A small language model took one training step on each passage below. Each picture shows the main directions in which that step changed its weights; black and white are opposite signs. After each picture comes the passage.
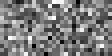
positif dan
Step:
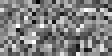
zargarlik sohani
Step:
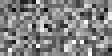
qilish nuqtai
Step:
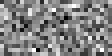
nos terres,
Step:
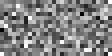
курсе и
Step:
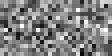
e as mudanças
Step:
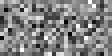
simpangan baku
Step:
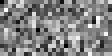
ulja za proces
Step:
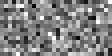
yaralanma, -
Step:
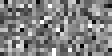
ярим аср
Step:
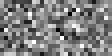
tutishini tahlil etish
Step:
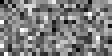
grupos de discusión
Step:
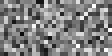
проблемное видение,
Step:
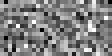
nos quartiers
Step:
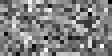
revealing the
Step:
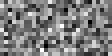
talab qilinadi.
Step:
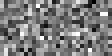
acuerdo con cinco elementos
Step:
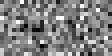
% произведенной
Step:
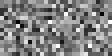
démarche est
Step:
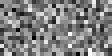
as OpenVZ
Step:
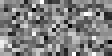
da profissionalidade própria
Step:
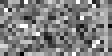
Таке зміцнення
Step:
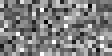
€ pour plus de
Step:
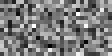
CpG была
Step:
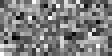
preciso que se
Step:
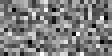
um símbolo de
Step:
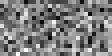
tashxislash va
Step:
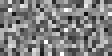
menos favorecidos.
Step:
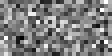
vida tiene su razón
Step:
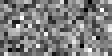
alguna pregunta
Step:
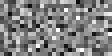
eficiente. No
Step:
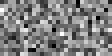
janrlarda aks
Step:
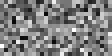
esta especie de
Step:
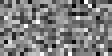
Ouro Preto,
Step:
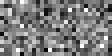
жигар ва
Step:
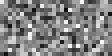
tabaco. com
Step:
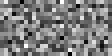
доказал свою
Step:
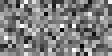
procedentes del modelo de
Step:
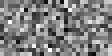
o'yin asosida
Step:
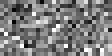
die Studie von
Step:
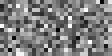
sanoatida tutgan
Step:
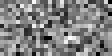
de dispositivos a
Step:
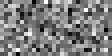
la transferencia del
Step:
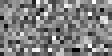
turns into the
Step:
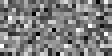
de etanol para
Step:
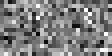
6. Давлат
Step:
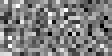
en el sector construcción
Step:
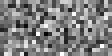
pada abad 21 menjadi
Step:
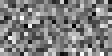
defensa y
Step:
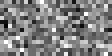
аст, ки
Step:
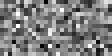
e tecnologia, por
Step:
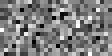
seguir página
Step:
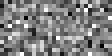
arrancando Con
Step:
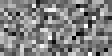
triumphs and
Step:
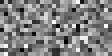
системі просторової
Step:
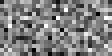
perangkat pembelajaran ini
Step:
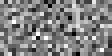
information security system of
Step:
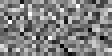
im Luftraum
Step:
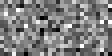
поділяється на
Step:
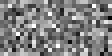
varan enerji
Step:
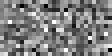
bo'lishga imkon
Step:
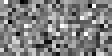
dapat menjadi landasan dalam
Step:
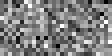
en los procesos de
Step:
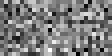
de atendimento adequado na
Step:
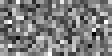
tgl lahir
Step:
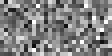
mehnat qilish orqali
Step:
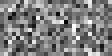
bu xususiyati uning
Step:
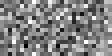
que la experiencia de
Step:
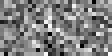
к процессу всех
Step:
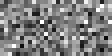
hamda ular nomidan davlat
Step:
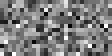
is noted that the
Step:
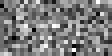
Nacional de Licencias
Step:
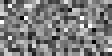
ética para acceder
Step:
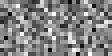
el de la central se
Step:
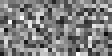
o'ta aniqlik
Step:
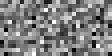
mahsulotlari tayyorlash va ularning
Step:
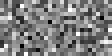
de la empresa
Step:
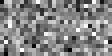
kişi ve
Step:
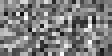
yurtlariga, balki
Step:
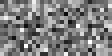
na luta por esse
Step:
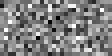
tipos de proyecto
